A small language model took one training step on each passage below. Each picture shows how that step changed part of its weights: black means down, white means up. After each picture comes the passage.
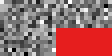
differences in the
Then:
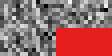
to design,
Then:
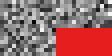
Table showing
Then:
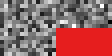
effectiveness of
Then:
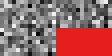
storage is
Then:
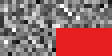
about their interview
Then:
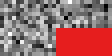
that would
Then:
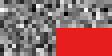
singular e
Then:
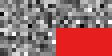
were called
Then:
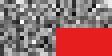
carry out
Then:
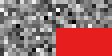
fibres can
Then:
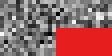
model of the
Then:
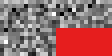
frame work
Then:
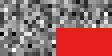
by strategic
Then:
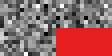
this, a
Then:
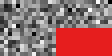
Test results were
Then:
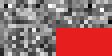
resources and
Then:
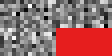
phases, as
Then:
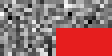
compound are
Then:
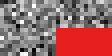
array can
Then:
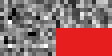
quality as a
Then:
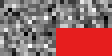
is collected,
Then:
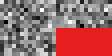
modifie la
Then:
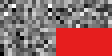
a Roman
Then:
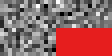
this article
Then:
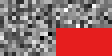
formulation. For
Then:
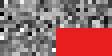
bands of
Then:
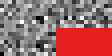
presents the
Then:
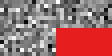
ions and results
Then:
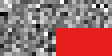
yangi bank
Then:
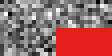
adherence to
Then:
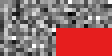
for the analysis of
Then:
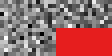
were reviewed
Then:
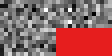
de estas
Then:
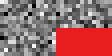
of Article
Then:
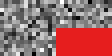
are very
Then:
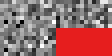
abilities in
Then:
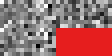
proteins and
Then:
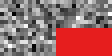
and c)
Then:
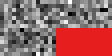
to economic
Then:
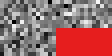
the titre
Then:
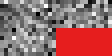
He passed
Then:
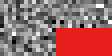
questions in
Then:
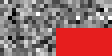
national character in
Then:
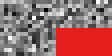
These findings
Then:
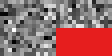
to the National
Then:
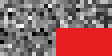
relevance of
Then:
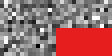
Th17 cells
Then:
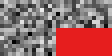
of three or more
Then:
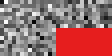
controller are:
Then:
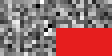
and International
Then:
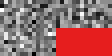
publication as:
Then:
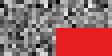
seen from the
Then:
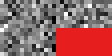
A, et
